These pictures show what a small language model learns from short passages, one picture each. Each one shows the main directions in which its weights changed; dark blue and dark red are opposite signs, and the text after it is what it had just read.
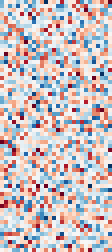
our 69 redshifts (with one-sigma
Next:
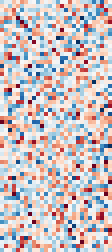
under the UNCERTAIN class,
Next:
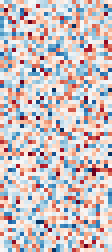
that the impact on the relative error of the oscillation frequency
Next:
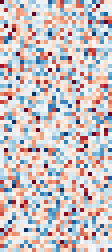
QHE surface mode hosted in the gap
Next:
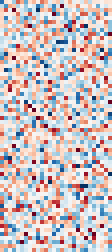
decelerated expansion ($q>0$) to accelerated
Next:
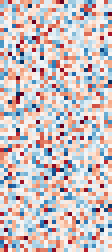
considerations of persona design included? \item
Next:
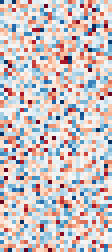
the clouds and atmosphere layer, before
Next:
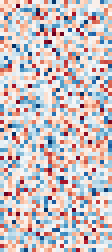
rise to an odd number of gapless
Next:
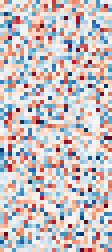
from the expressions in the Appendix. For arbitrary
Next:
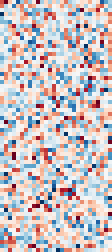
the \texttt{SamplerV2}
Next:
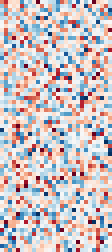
mean~$\bar S$ for numerical optimizations over general
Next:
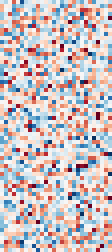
is obviously too large to be compensated
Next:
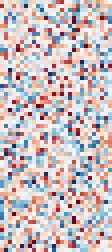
these can be inferred from the data as
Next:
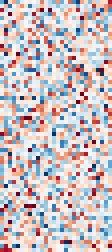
for details. In the Laplacian gauge,
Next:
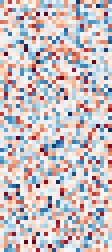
sent back to edges for appropriate
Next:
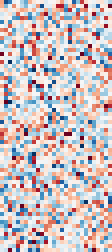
long-term sequences is recognized as
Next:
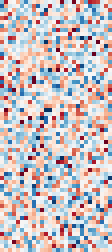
probes and expert judgments as reference signals
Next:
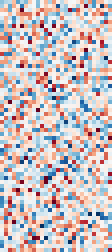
of our proposed beamforming design in satisfying the
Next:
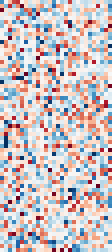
dv_1\cdots dx_N
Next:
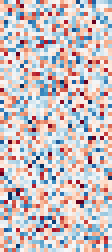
velocity cannot be defined separately, we need to define group
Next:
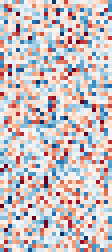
network set up, we formulate the beamforming design
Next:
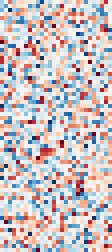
be totally discarded, particularly in region
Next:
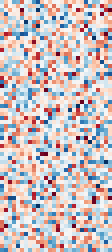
$i$ equal to $t$ and the value of
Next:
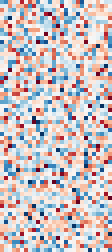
Jaus:1999zv}). In fact, it
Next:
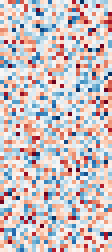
the expression (\ref{22}) can be
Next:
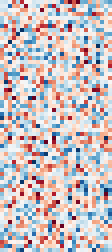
of (\ref{b23}) are not directly related to
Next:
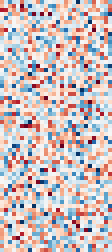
the bulk are the same as on the torus,
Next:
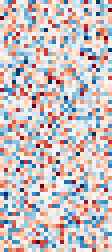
cavities, this setup could also aim
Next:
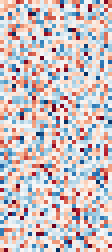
brain during the processing of emotions.
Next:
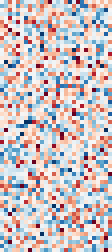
order parameter. A serious theoretical investigation is thus
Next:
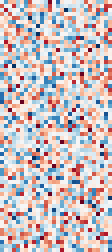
was a protocol in which patients who were
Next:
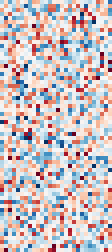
data to train these models remains a costly,
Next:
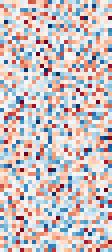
us to predict either luminescence lifetimes
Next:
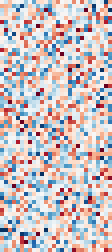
and in an $xz$-plane at
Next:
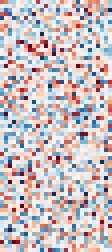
has made use of the NASA/IPAC
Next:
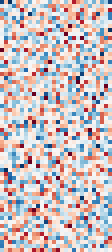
correction terms due to the loops of Goldstone
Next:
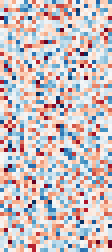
to the Transformer, our model also uses
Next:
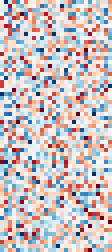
of $^4$He. In addition we use our
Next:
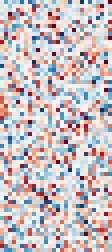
concavity of $\widetilde \varphi $ we have,
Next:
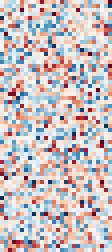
vary with multipoles $\ell$, as done by
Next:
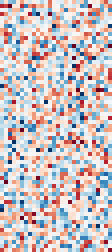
the energy integrals can be discretized and written in
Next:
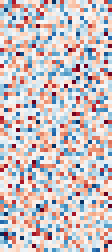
The corresponding DOS is given by \begin{equation}
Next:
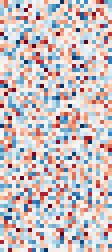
to a fixed point $x^0(0)$ in
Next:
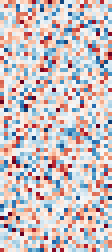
temperatures on $L^3$–lattices for
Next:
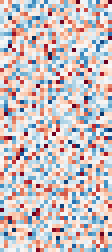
electrically neutral (which is another way to see that
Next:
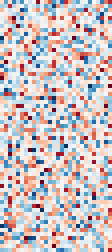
in the elements of the SU($N-n$) and
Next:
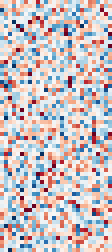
NGC~6791 (the latter indicated also in
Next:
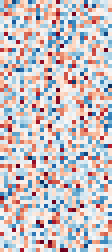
less than that number by a positive integer. The number
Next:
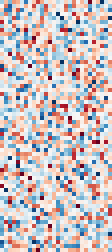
statistics of Tsallis, the adherence
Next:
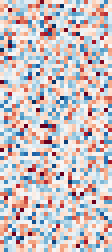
is totally different from the maximum of $N$
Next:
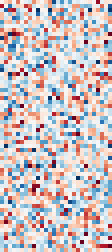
off them. It's an active sensing mechanism and
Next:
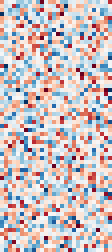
Source Catalog Positions Short
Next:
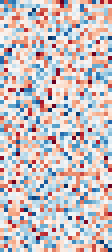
framework has stood out as having the largest dataset
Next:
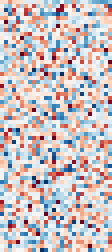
on the example with a time budget of
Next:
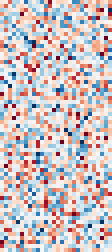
about half and %atmosphere. A vertically
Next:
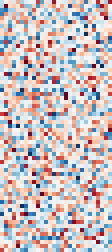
three dimensions and the staggering is in all
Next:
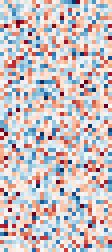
classifiers for different prevalence differences, we
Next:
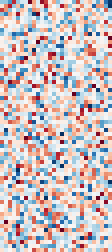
the key physics that Hall currents are averaged
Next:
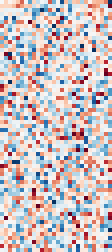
be entirely neglected. It is interesting that the
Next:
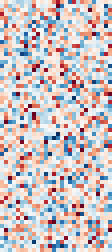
\bibinfo {author} {\bibfnamefont {A.}~\bibnamefont
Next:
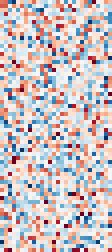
that in the limit of large $N$ the
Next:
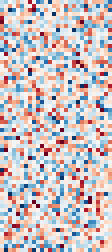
To obtain samples of quark and gluon jets with
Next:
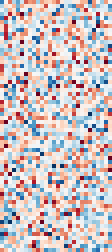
& 0.15 & \tabularnewline
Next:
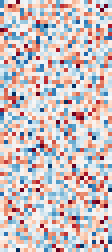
3.89 times when compared to related works. With
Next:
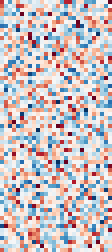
models for LG dSphs to the observations.
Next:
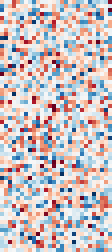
with scatter, and the (3) bimodal
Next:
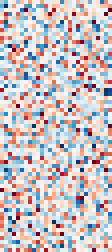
the departure from this relation allows calculation of the correction
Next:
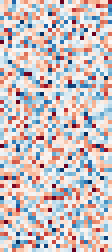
of uncertainties poses considerable conceptual challenges.
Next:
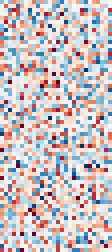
based on the alternating direction method of
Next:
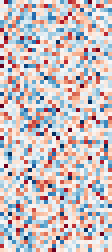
follows, in section-{\bf 2} we
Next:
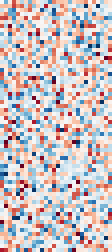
piece. The annotation summary view
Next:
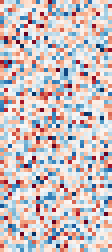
second category of inline detection, where both
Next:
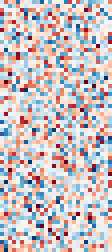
system the initial point for numerical computation of oscillating solution
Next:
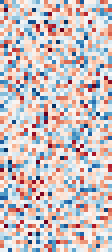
smaller than 2.5\%, the residual bias when
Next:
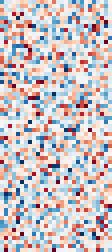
peak as obtained from the Lorentzian expression Eq.
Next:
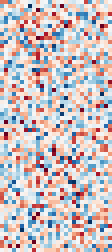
zero. This fact is explained by the so called
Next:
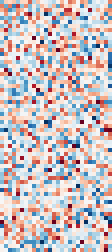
A number close to zero results from a rectangular
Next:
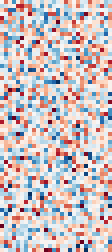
confinement in $z$ direction in flat
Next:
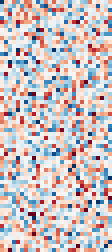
t$ at the LHC given in
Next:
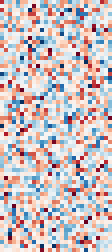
are consistent with RSB, as expected, the EA
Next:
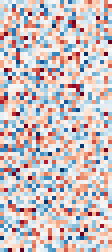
Technologies, Universitat Pompeu
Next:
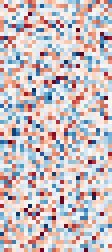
increase the resistance of the junction, is
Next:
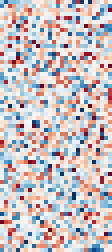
the spectrometer. While the angular information was
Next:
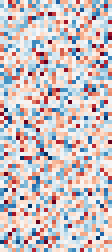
Such linking allows researchers to explore
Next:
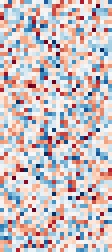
straight ahead to the ball's position and
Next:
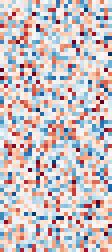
inadequate in relatively difficult tasks due to
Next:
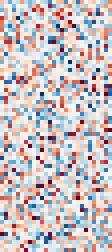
Black Holes} \begin{figure}
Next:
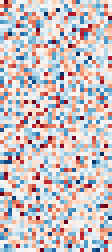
observed from AXPs. \vbox{
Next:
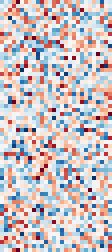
then effectively consists of shuffling the
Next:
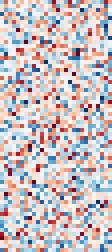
in manufacturing mesoscopic
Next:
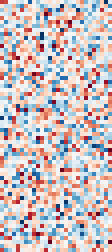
Hermite polynomials, and vice
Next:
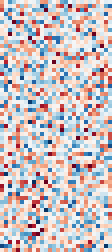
branch structure is used to cluster features from time dimension and
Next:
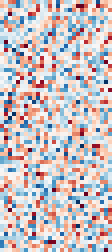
from these initial conditions, we obtain the three branches shown
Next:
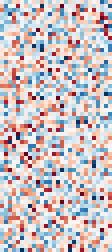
supercurrent is not zero, there are two solutions of
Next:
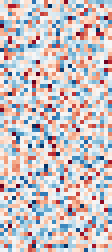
which give a constant subtraction, we obtain
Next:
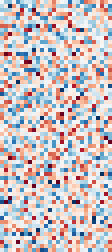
for a fixed dust cavity's radius becomes smaller,
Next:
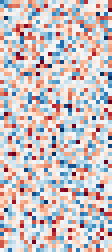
Gregor Wenighofer and
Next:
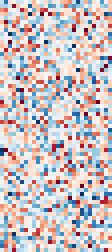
\lupus{} there is the UCL wind
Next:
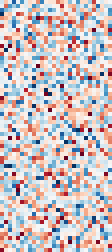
the given model. The third term in the function
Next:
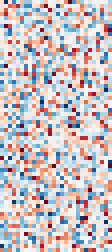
more massive than the star! Note that the initial rotation
